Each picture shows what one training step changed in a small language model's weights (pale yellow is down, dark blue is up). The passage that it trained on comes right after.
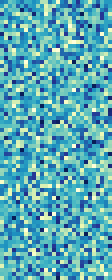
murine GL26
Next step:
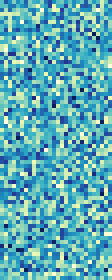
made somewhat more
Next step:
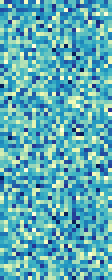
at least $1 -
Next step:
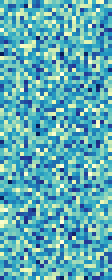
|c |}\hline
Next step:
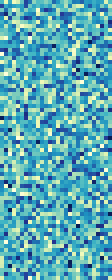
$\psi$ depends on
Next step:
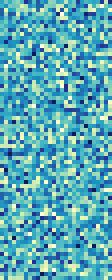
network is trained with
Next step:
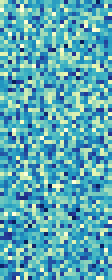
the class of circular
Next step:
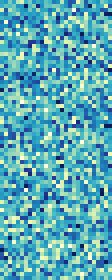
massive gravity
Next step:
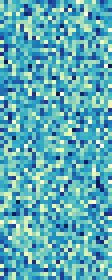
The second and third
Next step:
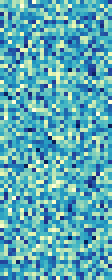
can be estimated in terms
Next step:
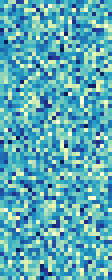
polariton wave vector
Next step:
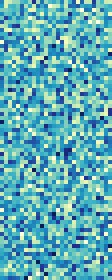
lowering in the band
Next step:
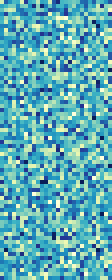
a general strategy to
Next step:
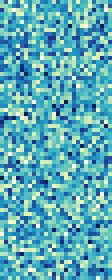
exist any $1 \le
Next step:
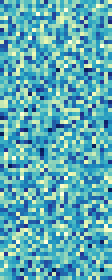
of interest is known
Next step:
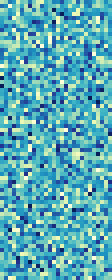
the CS control algorithm to
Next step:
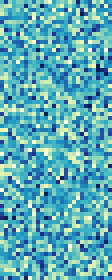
of language}.
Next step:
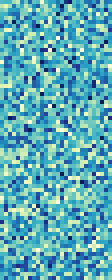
all primes in
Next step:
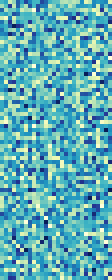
the differential in the
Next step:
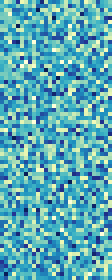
the maximum near
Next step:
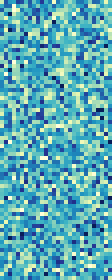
\times A^{-\sigma}
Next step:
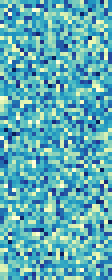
double point} we
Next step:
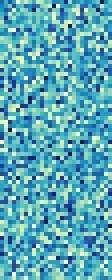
proposition can change with
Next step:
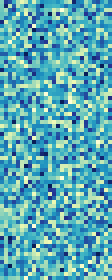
explored. As can
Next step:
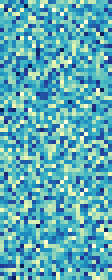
of the ``spider
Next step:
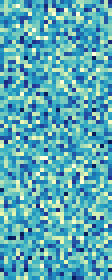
groups. A compact
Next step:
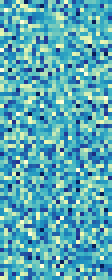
conditions, this typically
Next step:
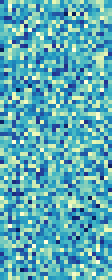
title={On the
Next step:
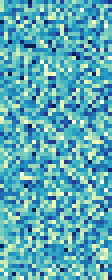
correction codes.
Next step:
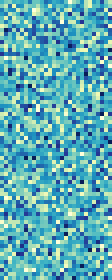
and $L'$ is
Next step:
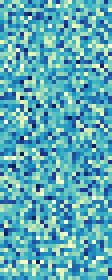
based on the use of the
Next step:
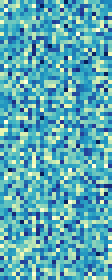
collision energy, but
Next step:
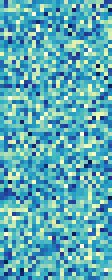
Fock State
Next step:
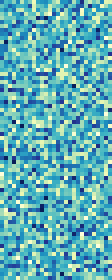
of cooling and
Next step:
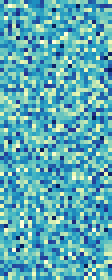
take a significant
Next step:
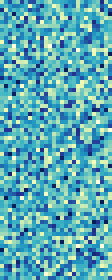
increases, the DE
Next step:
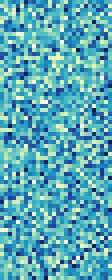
All this holds for
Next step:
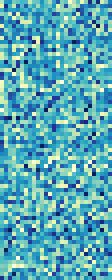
a statistical approach
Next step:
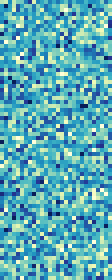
primary electrons
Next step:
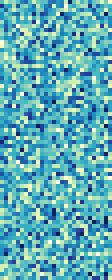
asks whether
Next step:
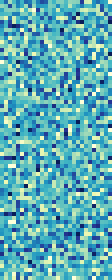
the ground state, at
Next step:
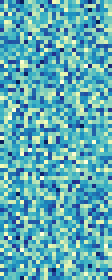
these two lower-order
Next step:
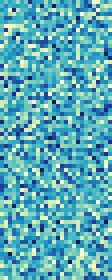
results have shown, that the
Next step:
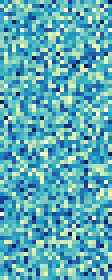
shows results comparing our
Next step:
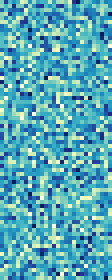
can be engineered
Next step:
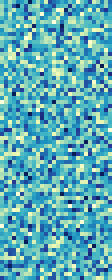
be traced, for
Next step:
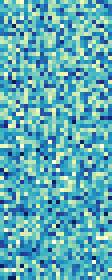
the corresponding notions of
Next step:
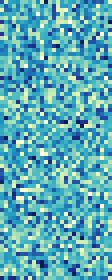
range of $f$.
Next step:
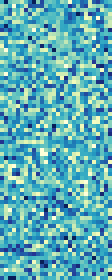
for any of the five
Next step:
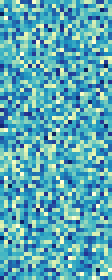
bottom was
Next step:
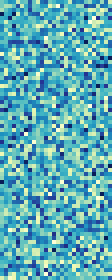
matter in a wide
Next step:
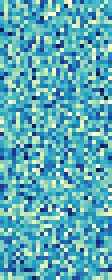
equation. We have thus
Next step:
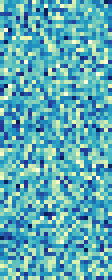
could be supplied
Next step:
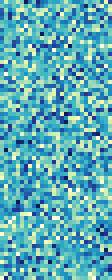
$Z$ is a linear
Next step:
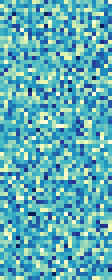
by the state $s$,
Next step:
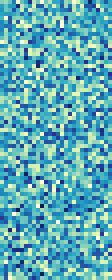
plots is the
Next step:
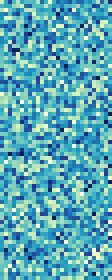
continuous time regression model
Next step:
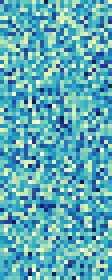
of $t$ in the
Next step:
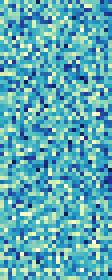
left translation invariant
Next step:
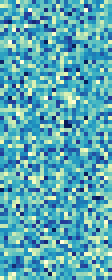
possible to obtain a closed
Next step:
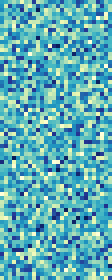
1$, the unitary
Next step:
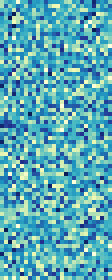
circles in an
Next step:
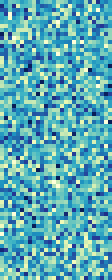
The dashed red
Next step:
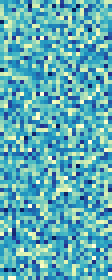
end of the linac.
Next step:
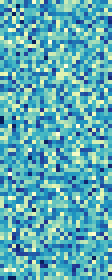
of the gas remains
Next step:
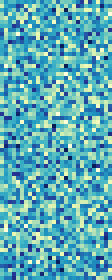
produces the solution of a
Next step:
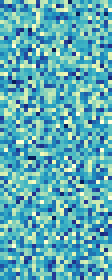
the $k$th
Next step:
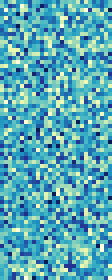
these expressions considered
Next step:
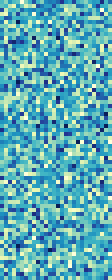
some journals that
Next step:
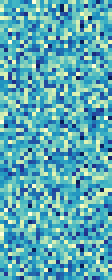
thermal lattice
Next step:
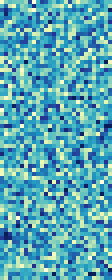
there are no critical
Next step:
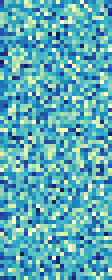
the unconditionality of
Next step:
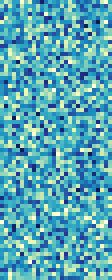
who one imagines
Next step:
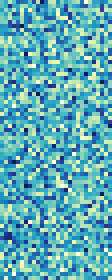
in all cases the
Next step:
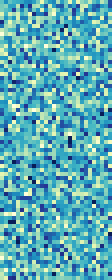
the decomposition.
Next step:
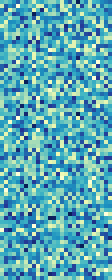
standard parabola
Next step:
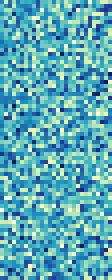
and their center by
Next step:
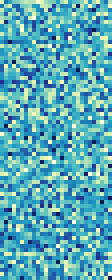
low pressure ($p =
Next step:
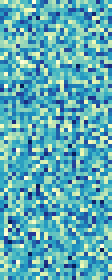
problems are considered.
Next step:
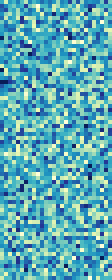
THz is the
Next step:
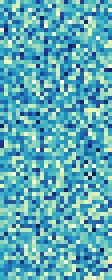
operations to a
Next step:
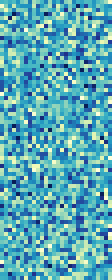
described by the non linear
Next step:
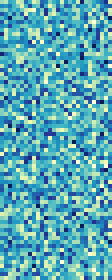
developments in the
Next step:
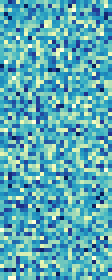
the homogeneity
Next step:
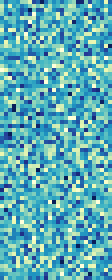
Set Theory},
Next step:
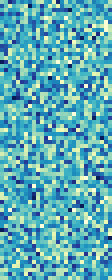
a dose value for each
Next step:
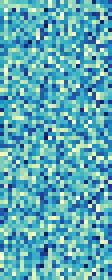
precious comments and
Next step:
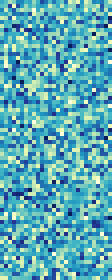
and the fact that the
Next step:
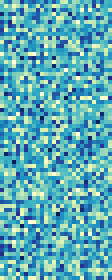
CPG resulting in
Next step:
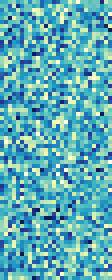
and we have as in
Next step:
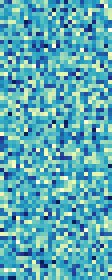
the effects of EA
